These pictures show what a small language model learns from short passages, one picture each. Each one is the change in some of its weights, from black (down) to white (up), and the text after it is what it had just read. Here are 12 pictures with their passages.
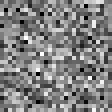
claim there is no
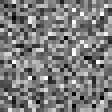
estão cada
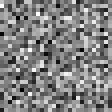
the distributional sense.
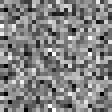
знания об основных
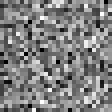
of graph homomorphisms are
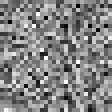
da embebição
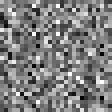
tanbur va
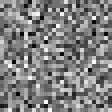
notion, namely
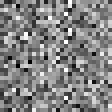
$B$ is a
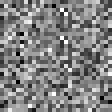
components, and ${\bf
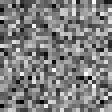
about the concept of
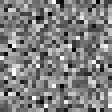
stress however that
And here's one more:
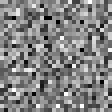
ve bu alanda
